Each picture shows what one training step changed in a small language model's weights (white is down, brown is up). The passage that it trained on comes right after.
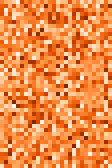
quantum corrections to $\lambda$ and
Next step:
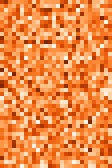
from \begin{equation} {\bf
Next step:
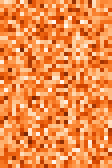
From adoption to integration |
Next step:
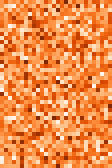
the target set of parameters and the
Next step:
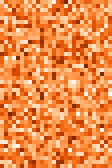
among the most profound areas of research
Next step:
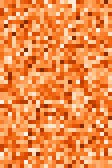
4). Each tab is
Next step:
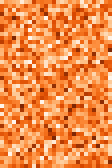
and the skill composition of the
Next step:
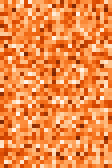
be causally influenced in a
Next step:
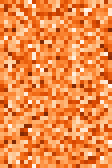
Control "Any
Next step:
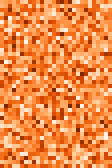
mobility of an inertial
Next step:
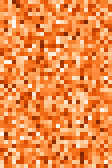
constructive argument at some point in
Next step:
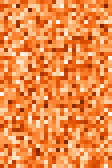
appropriate to gradually develop
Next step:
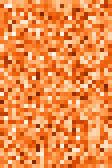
conclusion is quite general but it
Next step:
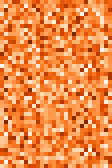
enough to compensate for
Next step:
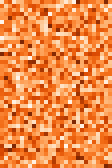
ranking, Ukraine
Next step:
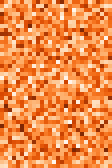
remained. There were other 26
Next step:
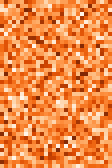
bars are the score distribution of the
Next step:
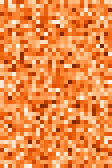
given set of magnitudes (or
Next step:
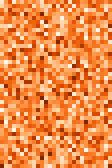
interactions to infinity limit in the
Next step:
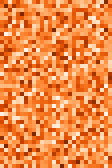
failures of theories that
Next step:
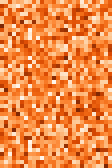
of the key concepts to consider
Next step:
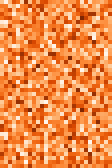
(as it is suggested for clear
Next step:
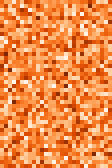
optimized for binding to a
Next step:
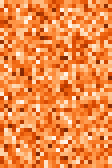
our understanding of the evolution of low-
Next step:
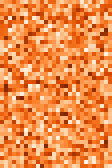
are shown in Table 2.
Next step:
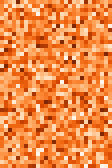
no competing interest among authors.
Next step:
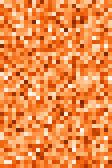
this idea is that both types of
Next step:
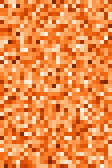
of Daanielebo's
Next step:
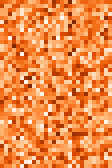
or phenomena that can become politically
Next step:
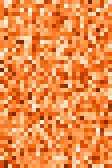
with the perturbation level $P$
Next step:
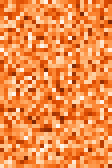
and rotor pole of
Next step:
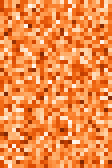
fields. At this deconfined
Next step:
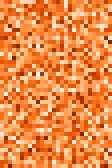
Draine et al.
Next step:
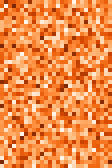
independent and identically distributed random variables
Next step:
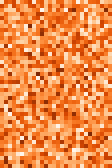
activity (Miki *et
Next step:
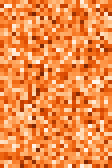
structure - we provide an explicit example of
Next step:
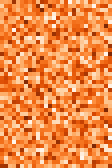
experienced by the
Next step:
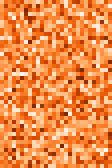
$\theta$. The total torque
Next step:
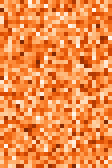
L_z= \demi
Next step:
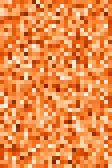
have serious social, economic,
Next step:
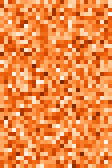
of interest to be disclosed.
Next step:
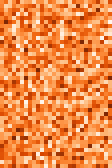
support for the microalgae sector
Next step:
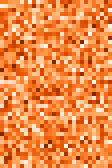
a well bonded composite
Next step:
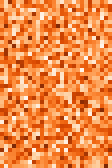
used to discover routes between
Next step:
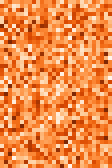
of graduate students towards
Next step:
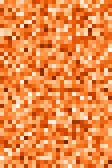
and environmental sustainability are essential for
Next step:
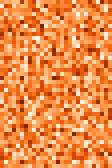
IN HEALTH
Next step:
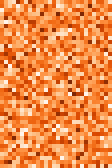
influence of organic matter on soil
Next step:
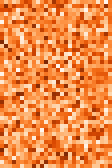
order to significantly reduce complexity of our
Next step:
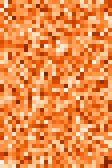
we estimate the charge neutrality point
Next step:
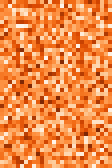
Some parents may
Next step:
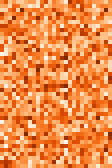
in the area of gender
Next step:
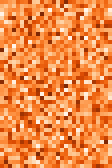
of flying anchor nodes have
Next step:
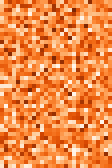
other site. (b)
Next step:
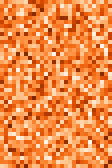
polarization and current flow: see
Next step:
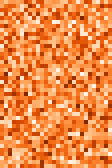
their peers, decreased
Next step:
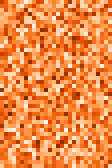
random sampling. Data were collected through
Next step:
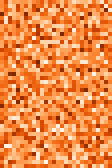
cluster C_j instead of
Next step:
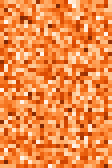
to Recognize Human
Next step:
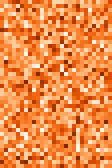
\bv_i \cdot
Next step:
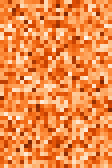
version of the report; it will
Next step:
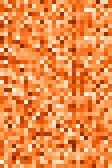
range of overlapping masses
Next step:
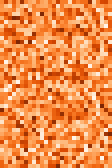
relativistic star becomes dynamically
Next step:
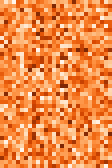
both point in the $u$
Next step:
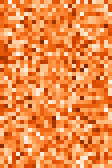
emerges in the narrow
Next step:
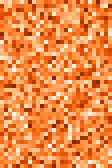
factor (the table can be
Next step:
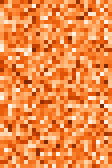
\nabla s = 0.
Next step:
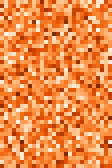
these parameters can be obtained directly from experimental
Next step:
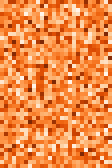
result. Recall that, by
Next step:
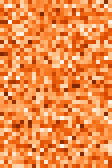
by the plasma current is
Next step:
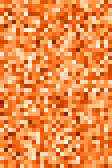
significantly enhance the quality of life for
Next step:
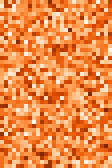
measurements. Then, Section 3 will
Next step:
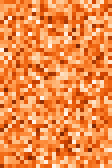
stars were described by Hartle
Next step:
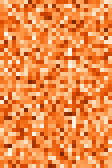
which contains more than 95\%
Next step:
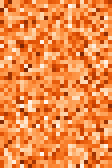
35$. We take the set of
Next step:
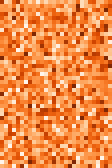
\end{equation} Under the
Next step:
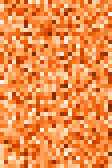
under the scope of the lead line
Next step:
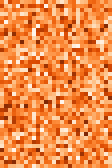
underlying both TTDLs
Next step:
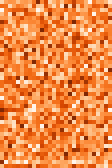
infinite ($n\rightarrow
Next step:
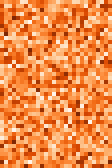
approaches, and challenges in the context of
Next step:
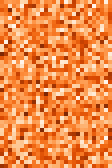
at a time by 1%. The
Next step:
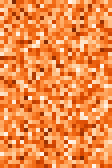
palmitic acid and 4
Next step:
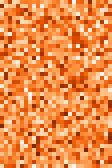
suffered from the disturbance
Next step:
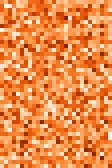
composition of oil and
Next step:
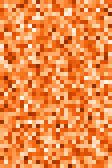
1 point). Table 5 Change in
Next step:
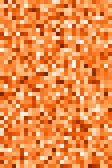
the Nation: Gratefully
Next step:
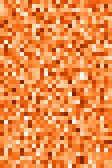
be because the feature measuring the
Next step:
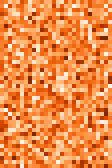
describes the soliton profile and
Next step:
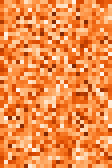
crates and kept at a
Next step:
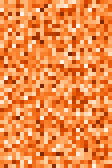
below= 0.7cm of
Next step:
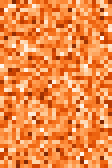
digitalization of artificial
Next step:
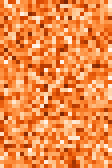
current limitations include its very small sample
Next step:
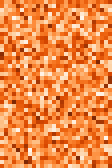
of the individuals experienced a
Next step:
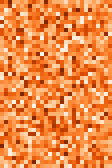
there are significant challenges in promoting
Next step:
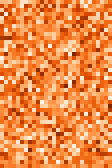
the calculation step. In our experiments,
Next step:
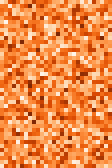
(solid line) than the one
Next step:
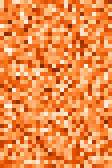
integrity checking of MAC
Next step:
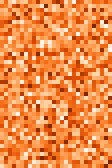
read and note all sections to have
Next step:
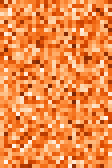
no surprise that we
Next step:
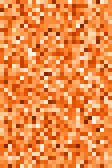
Small bites versus
